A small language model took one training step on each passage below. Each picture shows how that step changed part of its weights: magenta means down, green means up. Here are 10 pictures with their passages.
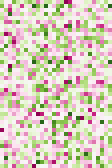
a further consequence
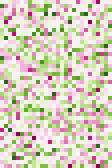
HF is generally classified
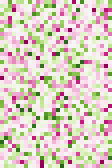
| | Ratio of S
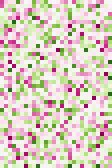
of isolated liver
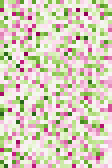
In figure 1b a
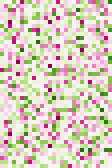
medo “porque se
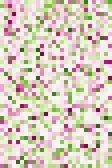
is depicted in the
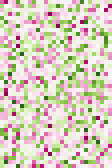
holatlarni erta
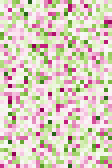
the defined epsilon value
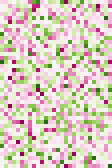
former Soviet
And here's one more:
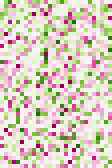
the full SNR
